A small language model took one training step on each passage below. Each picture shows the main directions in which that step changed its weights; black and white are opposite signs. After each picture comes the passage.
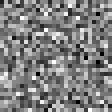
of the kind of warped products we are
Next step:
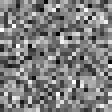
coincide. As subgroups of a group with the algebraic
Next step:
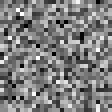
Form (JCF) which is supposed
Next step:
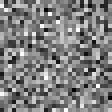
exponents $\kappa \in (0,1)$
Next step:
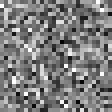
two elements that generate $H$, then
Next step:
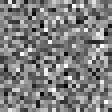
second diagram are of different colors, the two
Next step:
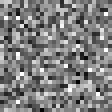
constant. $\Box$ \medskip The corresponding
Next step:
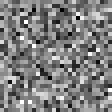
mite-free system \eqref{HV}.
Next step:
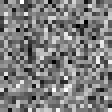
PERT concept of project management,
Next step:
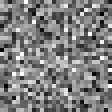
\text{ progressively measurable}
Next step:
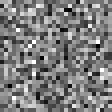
\rho_i)$, we define the
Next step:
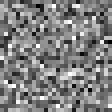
the groups to which there correspond equations which are solvable
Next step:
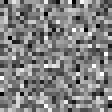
associated with $\Phi$ is acyclic. Therefore its
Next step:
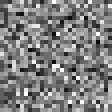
Since any two left invariant Riemannian metrics on
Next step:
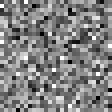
\ref{system} is given by the next
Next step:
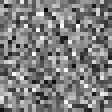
form \begin{equation*} \left(
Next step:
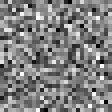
sense. Hairer discussed the solution of the
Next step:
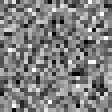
of states for $n$-qubits quantum computer
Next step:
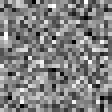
of length $4$ in $c$ and
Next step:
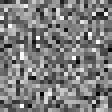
a suitable tool to solve a parametrized boundary
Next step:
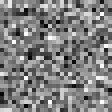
assumes a key role when high frequencies
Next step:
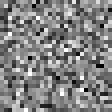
the subgroup of homogeneous, invertible elements $x$
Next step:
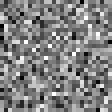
half a day and 14 days as
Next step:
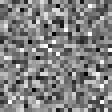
\ref{fig10}, we plot the error
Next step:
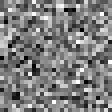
the group $\ZZ/7\ZZ$, we
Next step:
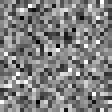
note that the analyticity of symbols, which we
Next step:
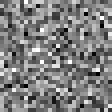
\eqref{main}. This completes the proof of
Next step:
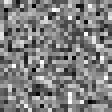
3, 10, and 11 by generator
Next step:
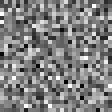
\qquad \qquad\qquad \qquad \ldots
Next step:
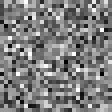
the alternatives. Approximations are computed
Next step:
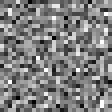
$\Delta_1$. Applying an isometry of
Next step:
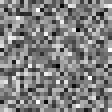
of a suitable mathematical model for the dynamics of the
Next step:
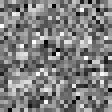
that there are circumstances under which
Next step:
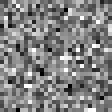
the gap metric. \noi (b)
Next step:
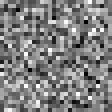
for detail. Doubling introduces a
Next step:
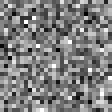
the p-invertibility in rings and Banach
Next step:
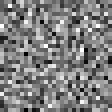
By Proposition~\ref{prop0},
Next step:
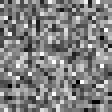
\end{exmp} Situations like
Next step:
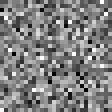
less than $n$ and for all elements
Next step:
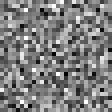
cohomology of the Hilbert scheme of points of
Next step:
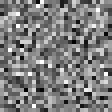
were, $V$ would be zero on
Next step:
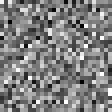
and from the University of Trento
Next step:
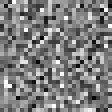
\partial_t\varrho +\Div
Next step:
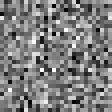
\ \ \ Let $S$ be an orientable
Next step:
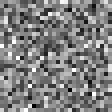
we find that $$ [X_i,
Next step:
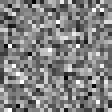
is not equal $\bar{\phi}_0$.
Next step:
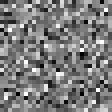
have nonlinearities that can be appropriately modeled
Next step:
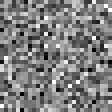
\R^5$ of the form
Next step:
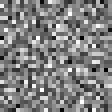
\end{enumerate} We will prove that if
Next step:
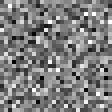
constraint and the total amount of carbon
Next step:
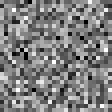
of this paper) and the ARDC
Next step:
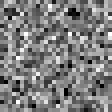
has the local property. Actually, under
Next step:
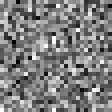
my feet, while another CO
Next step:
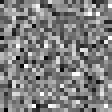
a contradiction. {\hfill $\Box$} \smallskip
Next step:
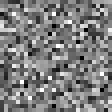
In \cite{FMX11}, several
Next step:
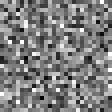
integral was given in \cite{11}% ,
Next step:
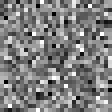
by $T$. \end{proposition}
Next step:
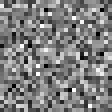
$\epsilon>0$ be a constant. If
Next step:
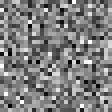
algorithm solves a linear interpolation problem on $n +
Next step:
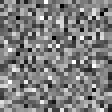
to an easy symmetric function identity, that we also
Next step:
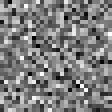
the attempts of mathematicians and
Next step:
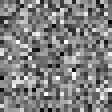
minimal model $\mathcal{M}_X,
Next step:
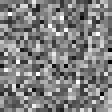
for each variable $\X^{(h)}$ a random
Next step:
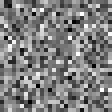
:}\\ Notice that the choice of $k$
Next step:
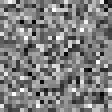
get a complete metric of constant negative scalar curvature.
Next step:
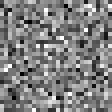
$(l,m)$, the following quantities are defined
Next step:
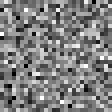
\structB$ induces a surjection
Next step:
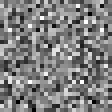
end, we will use the matrix representation
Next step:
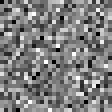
other ways to fold up the rectangle to obtain
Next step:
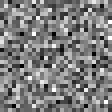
of the ball, namely by the geodesics joining
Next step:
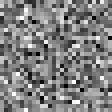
the same. The difference only lies in the number
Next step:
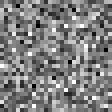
generated by those stable ribbon graphs for which
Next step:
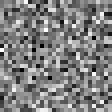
space defined as the homotopy cofibre of
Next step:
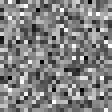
is farther from a BS has a larger
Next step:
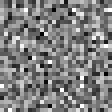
Proposition~\ref{propsub} are based on
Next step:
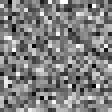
} \end{array} \right.
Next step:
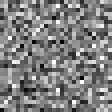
between the weights of the second and the
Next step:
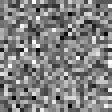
This is the first of a series of papers studying
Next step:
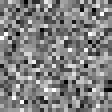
that upsamples the feature maps
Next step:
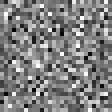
at each point $x_k=kh$
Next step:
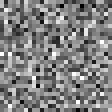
consider a geometric sequence of $y_0$
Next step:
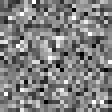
which each of the other three can be derived.
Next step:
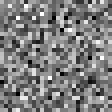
the worst-case EV charging
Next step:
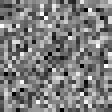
Classification}. Primary 11M06,
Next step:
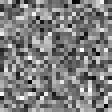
Bogatov E.M.,
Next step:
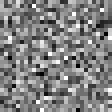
by the assumptions of $\Omega$. Hence
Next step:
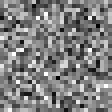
forces the population to an immediate return to the
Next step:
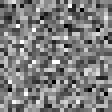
is the membrane capacitance,
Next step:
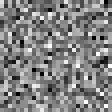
no and full information disclosure for $\lambda
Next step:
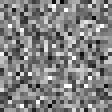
$(\lambda;0)$ the signature with the
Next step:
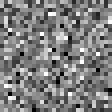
in $H$. Consequently, each vertex of
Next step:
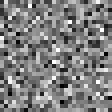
real axis in $\C$. \vskip
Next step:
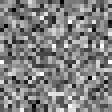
\}$ for the $N$ players is called
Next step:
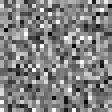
$\Phi_{\alpha,\beta}$ has
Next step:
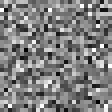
agissent sur $\T^n$ et
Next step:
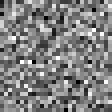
outliers and repeat the fit. For
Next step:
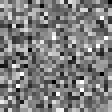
2000 Subject Classification}. Primary
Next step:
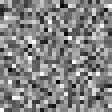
of Proposition \ref{p:lam2}
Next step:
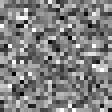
is needed. \begin{ lemma}
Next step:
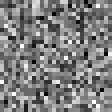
uma derivada de ordem
